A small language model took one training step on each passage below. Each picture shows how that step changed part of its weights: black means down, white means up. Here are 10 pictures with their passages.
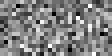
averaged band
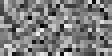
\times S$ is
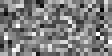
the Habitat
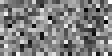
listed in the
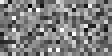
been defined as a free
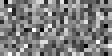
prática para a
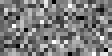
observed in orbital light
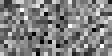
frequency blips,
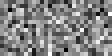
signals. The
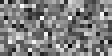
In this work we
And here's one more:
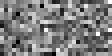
method for estimating and
